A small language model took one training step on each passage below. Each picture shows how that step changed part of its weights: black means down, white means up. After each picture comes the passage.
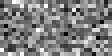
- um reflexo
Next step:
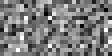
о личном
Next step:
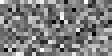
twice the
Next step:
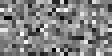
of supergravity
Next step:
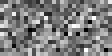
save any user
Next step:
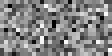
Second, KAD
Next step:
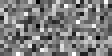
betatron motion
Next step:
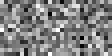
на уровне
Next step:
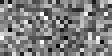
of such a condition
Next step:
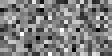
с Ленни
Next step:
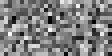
posts of species
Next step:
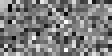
the thorium
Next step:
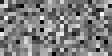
is due to the fact
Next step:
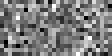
o de atención
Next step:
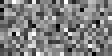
positie van den
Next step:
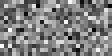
errors. In the
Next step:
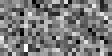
and around 200
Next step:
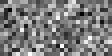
a sensitivity to
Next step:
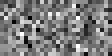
в решении
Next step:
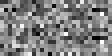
between 3 and 10
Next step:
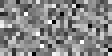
\over \pi
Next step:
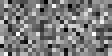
ii) for
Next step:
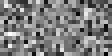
and outer radii
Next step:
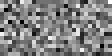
Les autres
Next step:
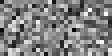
entomology, the
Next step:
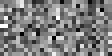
Based on the results
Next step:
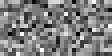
M-theory or
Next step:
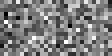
a información de la
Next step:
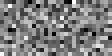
To quantify the
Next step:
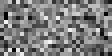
comunicación pública
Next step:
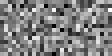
“AB Üye
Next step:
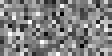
ещё не
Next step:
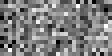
и обучения не
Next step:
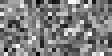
virtue of
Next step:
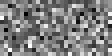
temperature, not on how
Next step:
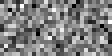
describes the numerical
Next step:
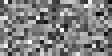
Field Tipe
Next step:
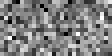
| Median |
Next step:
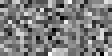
За пръв
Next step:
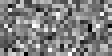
covering factor within
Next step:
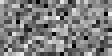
perbaikan sistem
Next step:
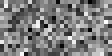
with respect to the
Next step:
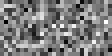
this sample size).
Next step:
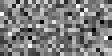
electronic form in the
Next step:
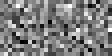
for pure states and
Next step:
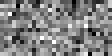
Challenges and
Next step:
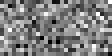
multiples of 30 such
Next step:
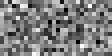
why a precise
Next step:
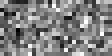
challenge of
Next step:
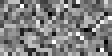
taste symmetry than the
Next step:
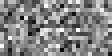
bu dolzarb
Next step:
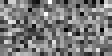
many emission lines with
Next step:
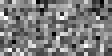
absorption factor
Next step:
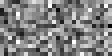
ochib berib,
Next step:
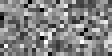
there is no description
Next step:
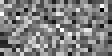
una moderada
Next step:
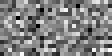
rock* foi
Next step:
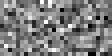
rate $r$ constant
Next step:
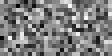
loc important îl
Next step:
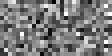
resultados fueron
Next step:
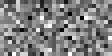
order. This may provide
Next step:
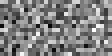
es parte de una
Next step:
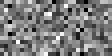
electronics similar to
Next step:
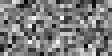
identified following the
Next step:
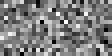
in the corresponding space
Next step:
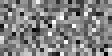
DMD, with
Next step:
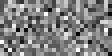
in configuration A.
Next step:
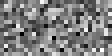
physics on the one
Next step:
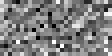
connected to the
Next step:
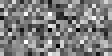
una serie de
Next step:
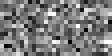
prévu le
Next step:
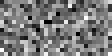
weakness of the
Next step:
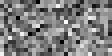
century, the
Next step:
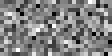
WNM and
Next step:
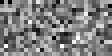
of the city?
